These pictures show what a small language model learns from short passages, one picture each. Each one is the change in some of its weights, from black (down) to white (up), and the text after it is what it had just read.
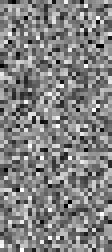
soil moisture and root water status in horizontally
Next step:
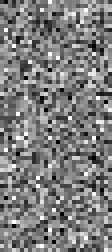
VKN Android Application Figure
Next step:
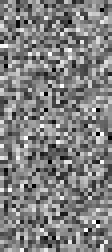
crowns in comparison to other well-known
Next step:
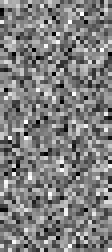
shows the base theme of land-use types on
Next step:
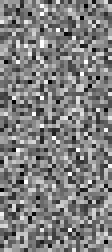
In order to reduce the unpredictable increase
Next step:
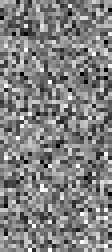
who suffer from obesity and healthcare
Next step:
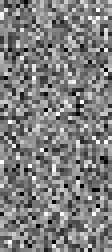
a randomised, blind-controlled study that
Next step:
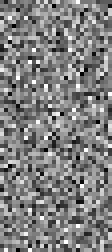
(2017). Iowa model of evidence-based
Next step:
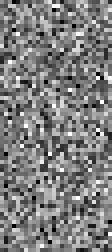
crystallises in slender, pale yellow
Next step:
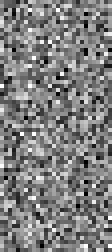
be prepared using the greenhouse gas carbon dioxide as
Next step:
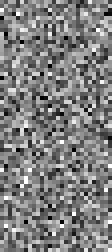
the Transition from Prison to the Community for
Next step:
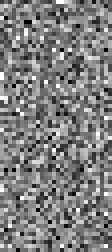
is that opinions are neither fragmented nor
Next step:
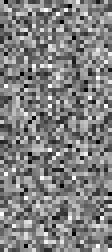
rather limited compared to the broad range of structures currently known
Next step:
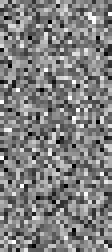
tester, a pin is loaded against a
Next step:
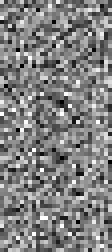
itself and the general development of the industry. Classical
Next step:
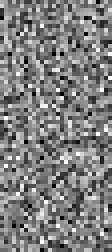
that is anger concerning emotion management and
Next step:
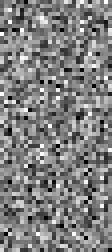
to such chemicals! The presumed
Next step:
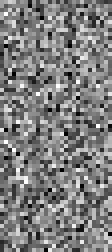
of hire: From the above table 2 we can
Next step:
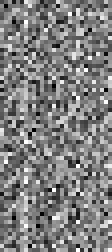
In a market conditions the tasks for the objective assessment of
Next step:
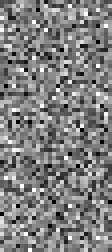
at a time), object-dropping methods
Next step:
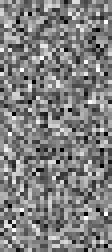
from irish potato (*Solanum
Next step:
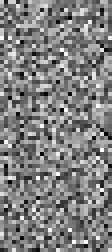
source Sagittarius A* (or
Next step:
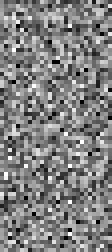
slightly retracted cone of light- visible
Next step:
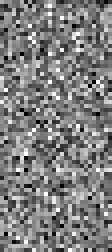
the brain tissues, different methods have been used
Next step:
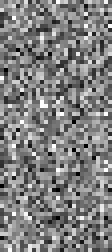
implementation will include the emergence of key questions and identified
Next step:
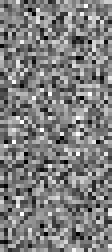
h/day, 5 days/week,
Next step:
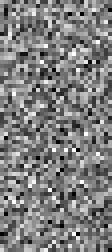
in legal exchange to other country's currency
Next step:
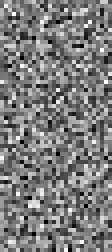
RES. Resource Leverage (RLP)
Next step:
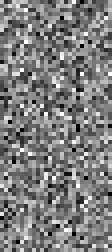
8). Given how critical the age model is to the
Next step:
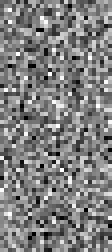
[9]. Although legumes are considered a healthy
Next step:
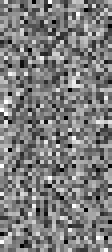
certain levels of acceleration. The random forest model showed
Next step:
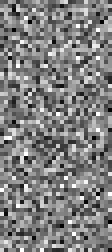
the Clean Sky 2 Joint
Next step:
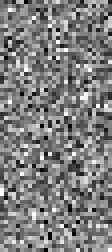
low cost manufacturing methods. Over the past years a few
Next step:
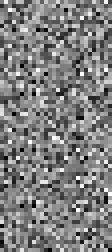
facilitating active learning and personalised support. Despite their
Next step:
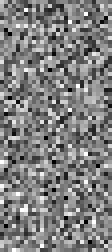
Table 3. Electrode impedances were
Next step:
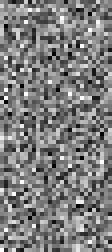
experiments: FMMA, BK. Collected
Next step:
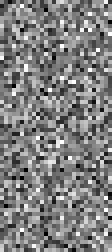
designed for the adolescent girls or the girl being
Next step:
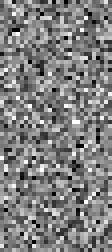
gate array. In addition, less wire
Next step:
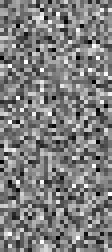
Juice Rheumatism Make powder
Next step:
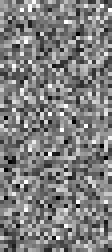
problem, the governing equations were the
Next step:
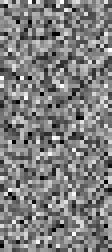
innovative technology. The study of the influence of the magnetic
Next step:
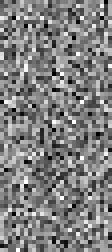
the students express that the digital-mediated extensive reading
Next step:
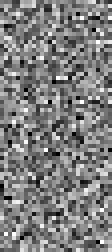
Qing territory. The Derge royal
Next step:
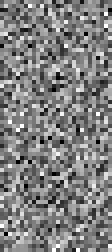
of the Study: To find out if there exists any
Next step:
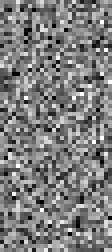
natural basis - H25. Tourists coming
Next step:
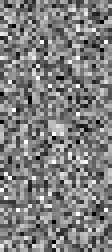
C-H bond specifically aliphatic
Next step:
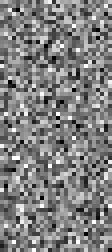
nice analytical pattern of weather based on readings of
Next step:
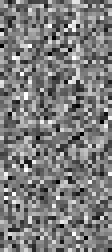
case, the circuit response strongly deviates from the
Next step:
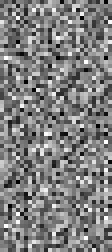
facilitate course work and provide virtual platforms from student to student
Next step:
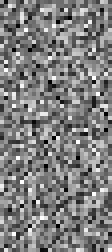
and White flag (Indonesian national
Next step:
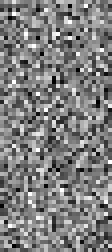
is saturated with natural resources - fishes,
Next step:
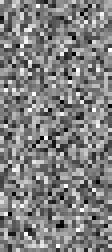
of law by providing legal assistance to the community in
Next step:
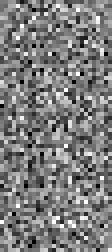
Scenario #1: The BW query
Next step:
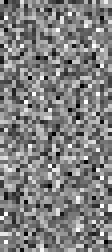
Soleimani L, Jordan
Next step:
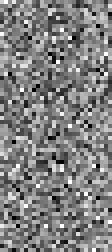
deals with language in a way that is
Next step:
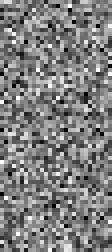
well as medium betrayal trauma
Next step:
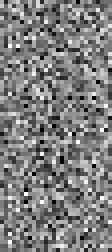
departure to delineate a possible
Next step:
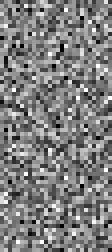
non-discrimination within the curricula have
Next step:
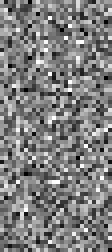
the constituent terpenes, and for their
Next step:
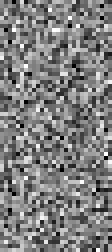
used in this study and the panel specifications, as
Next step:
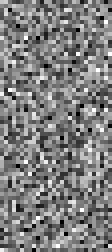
between November 2023 and December 2023 independently on all
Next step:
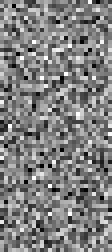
Adjacent channel interference (ACI)
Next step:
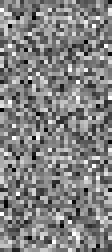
indicate a form of acknowledgment that suits
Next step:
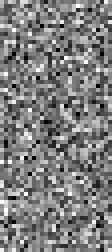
cartoons, such as *Lost
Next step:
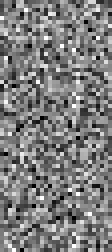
addition, Khan et al. used a PRF
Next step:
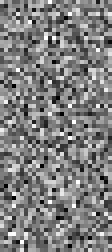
found that the sulfate anion is required for
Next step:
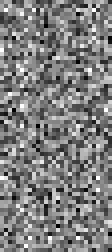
Technical efficiency research within taxi business applied output approach
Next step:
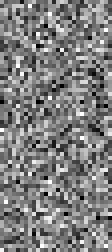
of relation between income and FV, or
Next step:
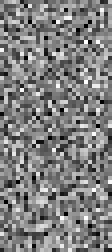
from various disciplines (earth and life
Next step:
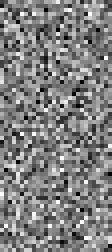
be attributed to infrastructural limitations, low user
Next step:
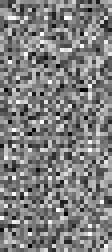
Both working 98 9.36 Between Groups
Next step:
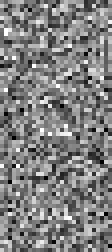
(PEF) is regarded as a
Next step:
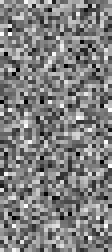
years: together with specialization training, the Teacher
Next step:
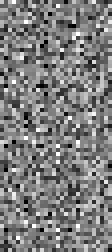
drug designing, molecular docking studies,
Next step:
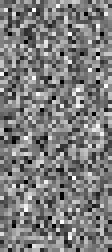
H elements, conforming the successful assembly of
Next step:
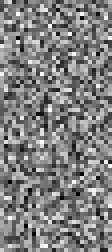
solar energy and solar dryers remains little studied. The
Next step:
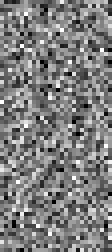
the present study, the multi-target therapeutic potential
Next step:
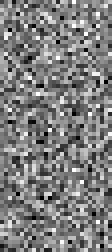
fabrics [3]. Woven fabrics can
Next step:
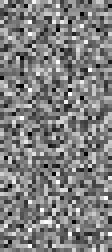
The ground term in octahedral
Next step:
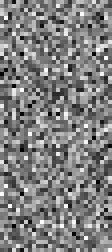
corrupt practices. The study concludes that
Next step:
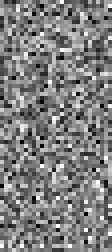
Self Help Groups, two variables namely
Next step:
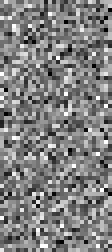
destroy natural vegetation through over grazing and
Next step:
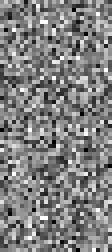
evidence, and clarify key concepts in the field of
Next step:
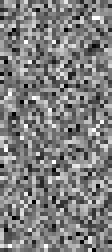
with cirrhosis Gross examination of the
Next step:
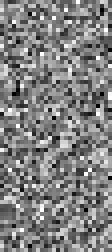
The challenge of (iii) Inadequate
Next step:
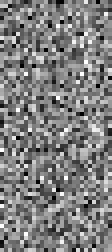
on the robustness of FCM. We find that
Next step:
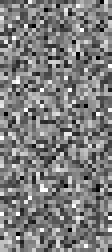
each category of forwards, midfielders and
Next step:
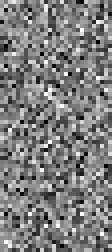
– they fail. This is a big problem, because
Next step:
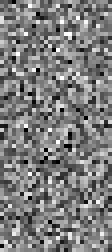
parameter for crack growth data will tend to suggest that the
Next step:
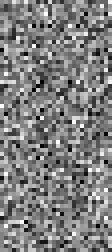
services worldwide, this could lead to an increase in GDP
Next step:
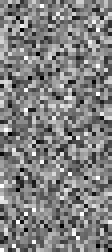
squeezed with one's hands hold together
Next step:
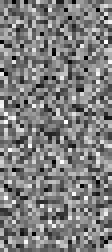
companies are also facing regulation issues. This study analyzed media
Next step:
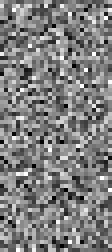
It was observed that the teaching of ICT in schools
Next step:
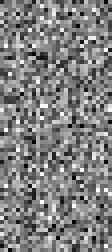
having regard to their species and to their degree of
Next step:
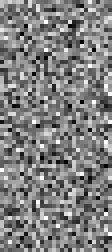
6.3 and increased with storage period to
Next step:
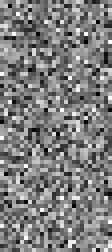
solution which suddenly increases in the range
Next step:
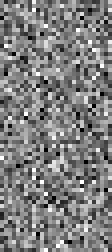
able to derive 6 sub-characteristics of
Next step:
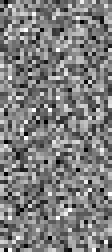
on a colometer method, Phenolic compound content
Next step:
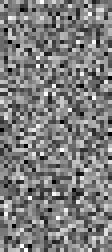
*AD* relation. The range is determined by the
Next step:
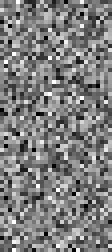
soil. Similarly, after 36 h of incubation,
